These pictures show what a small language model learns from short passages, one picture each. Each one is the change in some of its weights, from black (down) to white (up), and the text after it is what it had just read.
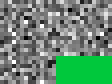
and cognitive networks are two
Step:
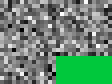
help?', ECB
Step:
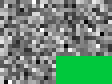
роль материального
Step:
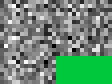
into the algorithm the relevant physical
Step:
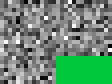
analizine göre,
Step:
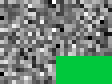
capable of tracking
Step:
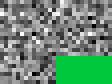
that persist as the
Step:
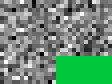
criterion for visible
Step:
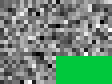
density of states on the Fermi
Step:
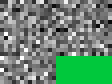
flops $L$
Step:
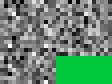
Mahkamasining 2018
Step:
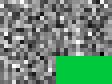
dos menores custos
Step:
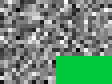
Impact factor:
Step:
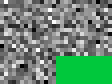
del sistema penal”, ambos
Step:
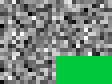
Rivalry. Como
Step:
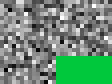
Science and Innovations
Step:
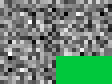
two dimensional system with chemical
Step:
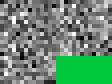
mounted on a linear
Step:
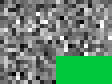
taktik tafakkur
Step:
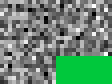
is provided by the particle with
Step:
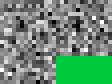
of fitting time per track
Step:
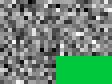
case, were increasing the value
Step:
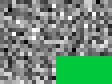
einen höheren
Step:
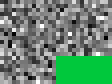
However, tensor networks typically
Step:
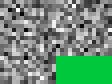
of the wire,
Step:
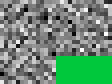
sociocultural e da
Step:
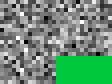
ed. Rio de
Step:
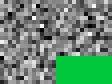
states. This is not the
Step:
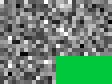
tomonidan o'n besh
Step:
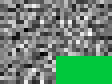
and increase significantly the symmetry
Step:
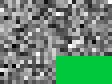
could suspect that, on
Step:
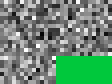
of charm events. A
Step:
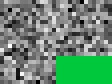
both phase-masks are
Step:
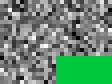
Islom axloqining
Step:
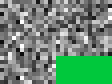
un derecho se sigue
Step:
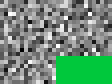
ijtimoiy o'rganish
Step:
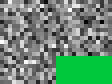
the inertial mass ratio
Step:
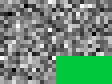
the results of a range of
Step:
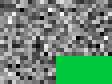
can be obtained based on one
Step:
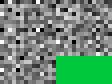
van a ejercer
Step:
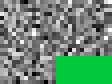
may calibrate the
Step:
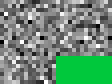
Autonomous Region,
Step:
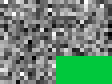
universal coupling scheme which is
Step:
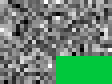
o'qitish orqali
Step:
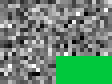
davrlaridan keyin
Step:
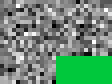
the present value of conformal
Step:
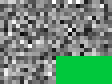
College of Science,
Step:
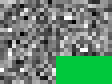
four-momentum as its corresponding
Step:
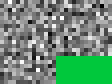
red crosses) generally
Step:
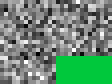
the wall per surface element
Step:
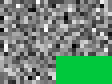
son representados mediante las
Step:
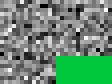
por tarefa ou
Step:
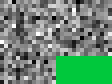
análise interpretativa e
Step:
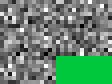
faoliyati aniq natijaga
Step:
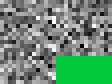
yaratilgan, bu
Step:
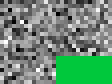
bir şekilde
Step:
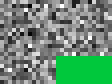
de Educación, 2009,
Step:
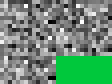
اور جو
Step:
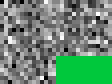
invertida debido
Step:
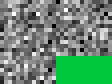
because we explicitly avoid collision
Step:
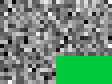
pure polarization tests of
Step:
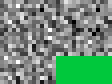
a hadronic mass
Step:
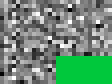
fit reasonably well for
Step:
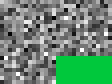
societății și
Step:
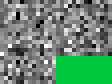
35 K, we derive
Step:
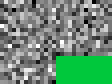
line stands for an
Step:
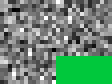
va samarali monitoring qilish
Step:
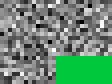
artikulyatsion hamda
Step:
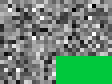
инноваций. Мы
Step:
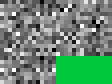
The lattice structure not only
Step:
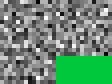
turi ommaviy
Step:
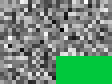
tizimi fikrlashning
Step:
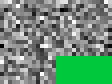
Los técnicos docentes
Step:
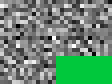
the homogenization carried
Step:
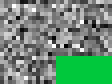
situación que resulta por
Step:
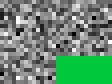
depois entre as
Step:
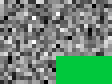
for a Ph.D.
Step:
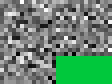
chiqish imkoniyatiga
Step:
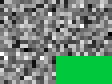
Bunda avvalo
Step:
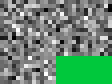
defined as the PMT output
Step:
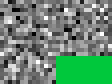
samarali qo'llash
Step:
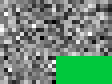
coupling to the electromagnetic field
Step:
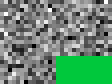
and $\mathbf{\Psi}$
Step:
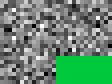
в рамках
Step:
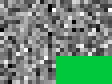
operations: Guided
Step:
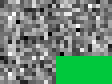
simple spin Hamiltonian with these two
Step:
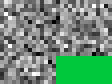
signal to noise ratio per
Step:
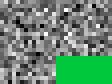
two formalisms. We have
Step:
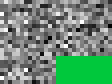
standpoint and allows an
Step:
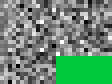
also believed to be
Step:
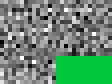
radial strain and axial
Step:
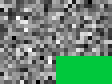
jornais, se
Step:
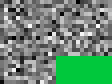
the general concept and utility
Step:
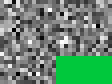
mustahkamlashda foydalanish
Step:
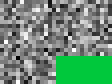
(b) SEM image
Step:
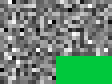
and the running sum
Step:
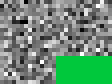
Ali Yazdiy
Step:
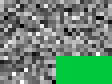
sample. h and κ
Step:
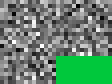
including TTS.
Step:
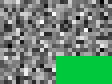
Einsatz in der
